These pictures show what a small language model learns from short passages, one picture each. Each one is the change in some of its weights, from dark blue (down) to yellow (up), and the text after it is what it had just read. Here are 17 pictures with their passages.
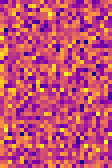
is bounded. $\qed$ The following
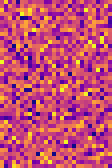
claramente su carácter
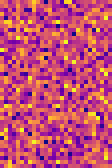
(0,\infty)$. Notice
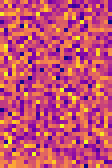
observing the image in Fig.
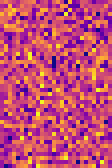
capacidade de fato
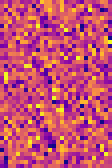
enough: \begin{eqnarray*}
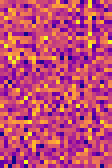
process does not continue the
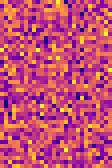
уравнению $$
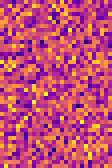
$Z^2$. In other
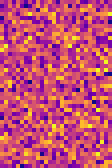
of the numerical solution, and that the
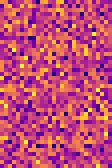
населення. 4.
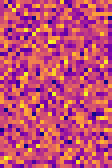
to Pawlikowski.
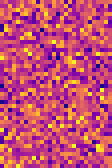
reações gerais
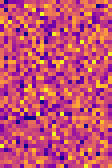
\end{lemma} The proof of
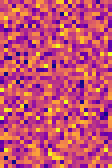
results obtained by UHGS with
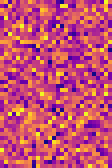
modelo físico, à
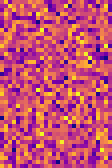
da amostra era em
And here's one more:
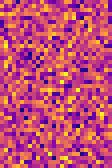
observe that if $f:M
